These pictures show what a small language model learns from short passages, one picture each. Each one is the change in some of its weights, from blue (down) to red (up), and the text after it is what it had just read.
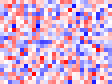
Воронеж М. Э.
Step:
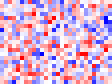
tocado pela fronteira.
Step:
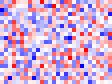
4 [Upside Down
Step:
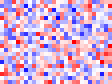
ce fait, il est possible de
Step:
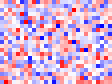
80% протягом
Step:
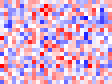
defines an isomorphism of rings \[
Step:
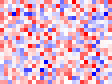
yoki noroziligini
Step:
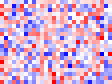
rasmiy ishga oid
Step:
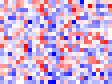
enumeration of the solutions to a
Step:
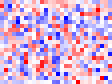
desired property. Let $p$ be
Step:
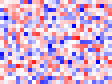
to each intensity channel was
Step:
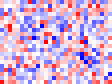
$\bl$ Related results,
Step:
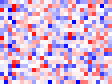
all complex bounded functions on $S$
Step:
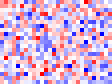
directly into (\ref{used}).
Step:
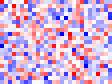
We remind the reader that
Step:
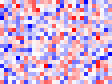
definition of $\bar \nu$ the
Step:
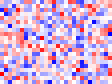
possui como competência o
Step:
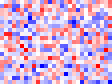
regularity of $u$ is read
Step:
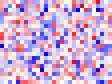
la investigación para obtener información sobre
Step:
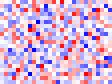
using (\ref{g}),
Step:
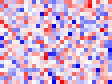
equation} We also consider the control of
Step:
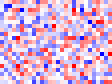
системы, вопросы
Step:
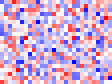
мотор невропатияларга
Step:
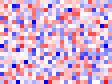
tout d'abord
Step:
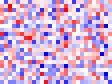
Uning to'xtab
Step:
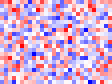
share. During this
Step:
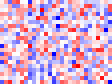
los procesos de los nodos
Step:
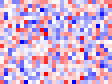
other hands, it follows from
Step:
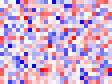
_k \pl\zeta
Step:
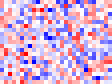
o bem estar do funcionário
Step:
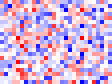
Зросла значимість
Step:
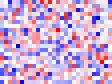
ajustó la concentración
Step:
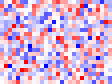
plane $P$ is an
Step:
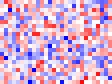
to denote its cardinality.
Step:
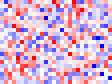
TIMSS tadqiqoti
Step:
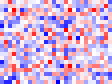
An extendable packing
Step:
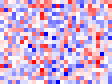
placental insufficiency in
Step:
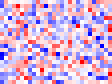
convex, and so there exists a unique
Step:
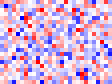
also interesting to remark that the question of
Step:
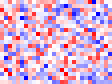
виды искусства.
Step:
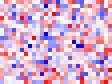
memberikan saran yang dapat
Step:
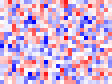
Fourier analysis is Vaaler's
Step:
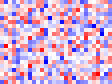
de la tierra proviene
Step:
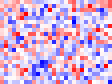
greedy algorithm} In
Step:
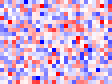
contribuintes para os níveis de
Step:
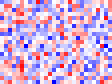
nuevamente los valores de
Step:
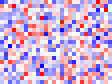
and social adaptability. Based
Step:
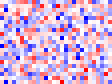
\lim_{t \rightarrow
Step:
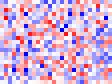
is congruent to 0
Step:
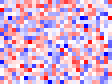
inequality and moment generating functions gives
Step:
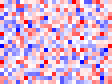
\right)^2 \,dx \qquad
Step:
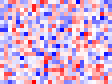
physical fitness, which were used
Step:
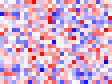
then two cases arise: If
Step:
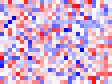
2$ is the last simple
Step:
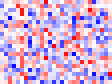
origin and therefore has the intervals of
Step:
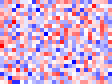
"Interleaver Design
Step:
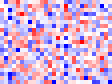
the {\em model operator} of
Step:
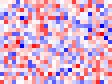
Klasse bzw. eine
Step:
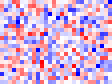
matrix $\varLambda$, and in this
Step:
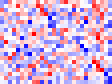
problem formulation to numerical solution and
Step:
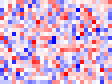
transformatsion salohiyatini
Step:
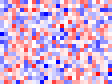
Гаврутенко; под
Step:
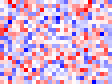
\rightarrow B_{i_j}$
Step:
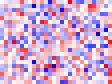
paydo bo'lgan va,
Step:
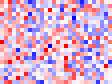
adabiyotshunoslar esa
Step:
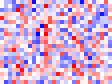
conteúdo, mas o material
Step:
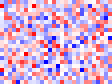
qaroriga ko‘ra,
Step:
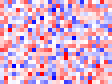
matritsalarini ishga
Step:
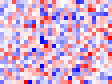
Research interests: urban development,
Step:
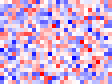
название более
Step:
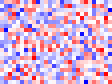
двух переменных,
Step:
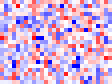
cases that illustrate the
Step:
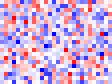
інновації науки*. 2024.
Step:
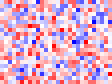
произошедшие как
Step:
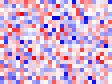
\mathcal{L}(x) -
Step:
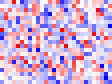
provide a correction to the statement of
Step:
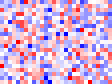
de forma convergente o
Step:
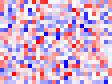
is the closed subscheme of
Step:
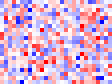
do mercado imobiliário
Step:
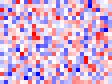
another $\epsilon$-automorphism, and
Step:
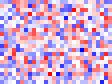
majmui hech
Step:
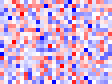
and Cultural Development of the
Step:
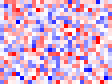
that there is no nontrivial maximal
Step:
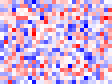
arquitetura na Escola
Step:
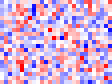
representation with $x$'s and
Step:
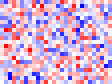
$\epsilon$), we get that
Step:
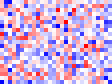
judiciar efectiv a
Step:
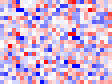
медичних технологій у
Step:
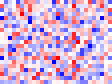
\label{T2} \beta
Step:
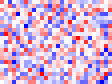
mu znawców.
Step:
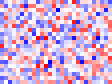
um biomarcador, sendo que
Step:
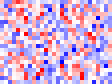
defined as a second axiom in
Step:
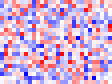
prediction, and the colored
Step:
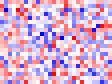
lozim. O‘yin
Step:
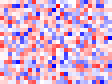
laik sanitasi.
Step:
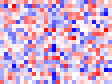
the problems that arise in the process
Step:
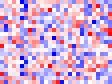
vertical line segment, with the
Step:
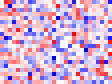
\nabla v(x))\cdot
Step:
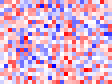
ma'lumot tarqatish,
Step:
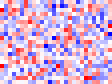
several directions; however in order to conclude
